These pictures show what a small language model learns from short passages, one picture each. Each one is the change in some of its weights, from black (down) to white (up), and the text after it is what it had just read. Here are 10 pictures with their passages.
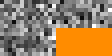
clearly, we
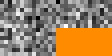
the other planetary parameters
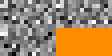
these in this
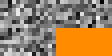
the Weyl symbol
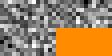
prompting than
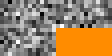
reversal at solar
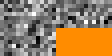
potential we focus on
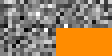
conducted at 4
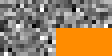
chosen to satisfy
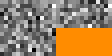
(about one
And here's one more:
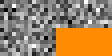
basically relativistic.
